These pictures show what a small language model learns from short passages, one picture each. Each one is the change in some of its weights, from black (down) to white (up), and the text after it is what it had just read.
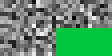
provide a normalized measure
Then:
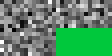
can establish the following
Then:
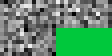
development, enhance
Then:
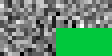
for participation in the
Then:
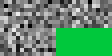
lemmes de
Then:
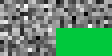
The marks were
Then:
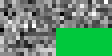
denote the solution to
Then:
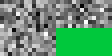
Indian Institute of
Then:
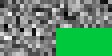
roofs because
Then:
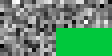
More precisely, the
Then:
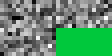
mentioned in the
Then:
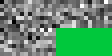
note that there are
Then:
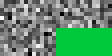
to other modules that
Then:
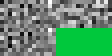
we define \[
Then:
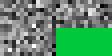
provide further relation to
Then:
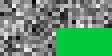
psychological ill effects of
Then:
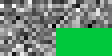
- Working Group
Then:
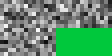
the normalization constant
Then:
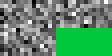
Therefore the Equation 15
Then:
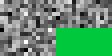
if the smallest
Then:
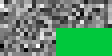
two categories:
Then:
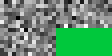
is yet an other
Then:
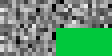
security analysis includes
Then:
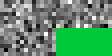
enhanced categories
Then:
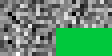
positive \ch\
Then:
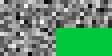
of particular interest is
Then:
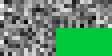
correspond to the
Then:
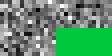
The initial entropy
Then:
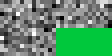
rapid response, must
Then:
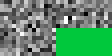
that digital technologies have
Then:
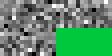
The Fig.
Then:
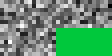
a point as
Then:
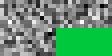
us remark that,
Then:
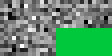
where people are
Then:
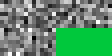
technology to organizations faces
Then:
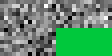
coordinates associated with
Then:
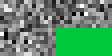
the rostral
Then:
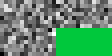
the set of
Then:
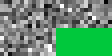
that an element
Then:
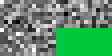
degrees of acoustic
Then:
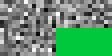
of data, with
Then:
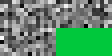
To verify that this
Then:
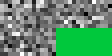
contents across all
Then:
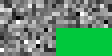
was then dried
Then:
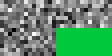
of a socially
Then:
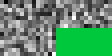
new weapons
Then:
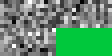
are listed in
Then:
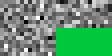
system by:
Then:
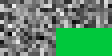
respectively. Denote
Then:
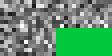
a splitting of
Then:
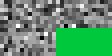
equality can be estimated
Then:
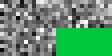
Review of
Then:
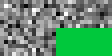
to $v$
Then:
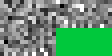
and adapt to
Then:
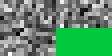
the army
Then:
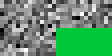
function in genetic algorithms
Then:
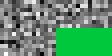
notable suggestions
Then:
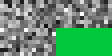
calculation of a specific
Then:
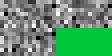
online procedure to construct
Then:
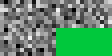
performance degradation
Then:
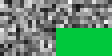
in the differential
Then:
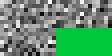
of the bandwidth
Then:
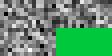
to the wound
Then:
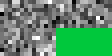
Then the pair
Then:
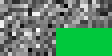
initiatives among public
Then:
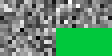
the loss of Fe
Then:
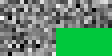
In other words,
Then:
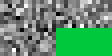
measured in the air
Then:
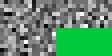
three levels of
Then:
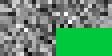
implementing the
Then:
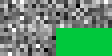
We concluded that
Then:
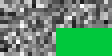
a DC link stage
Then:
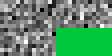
arbitrary direction (see
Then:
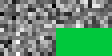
a pressing
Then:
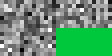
the second one we
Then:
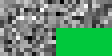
fibers per
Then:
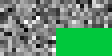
bases. While
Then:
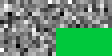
$\ell$ is
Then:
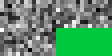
explained as the strong
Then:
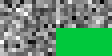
economy is data from
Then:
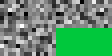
geodesic normal coordinates around
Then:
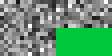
, \] so the
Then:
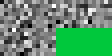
component $Q$
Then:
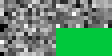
FAIR by
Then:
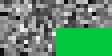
precision of
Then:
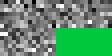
gate voltage when
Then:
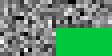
$F \in
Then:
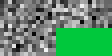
scientific reflections
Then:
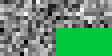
structure and uniform spatial
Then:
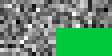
real number and conditions
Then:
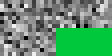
been devoted to
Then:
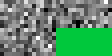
of the following
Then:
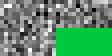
In this paper we
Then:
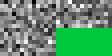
serious material and
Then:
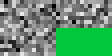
means of a
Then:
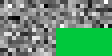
let $t
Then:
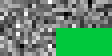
generating function $$
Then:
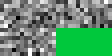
With respect to computational
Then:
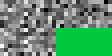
of functions. We
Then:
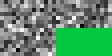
still largely open
